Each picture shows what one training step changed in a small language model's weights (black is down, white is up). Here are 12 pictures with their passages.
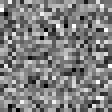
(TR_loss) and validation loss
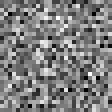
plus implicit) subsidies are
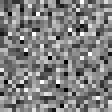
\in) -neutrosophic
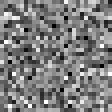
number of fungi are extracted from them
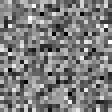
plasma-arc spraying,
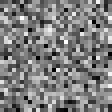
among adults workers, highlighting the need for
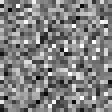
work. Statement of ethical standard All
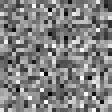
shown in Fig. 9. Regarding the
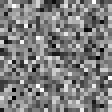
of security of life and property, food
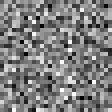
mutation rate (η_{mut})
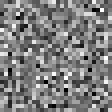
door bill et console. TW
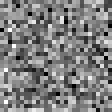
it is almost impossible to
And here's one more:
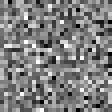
Hydraulic Mechanical
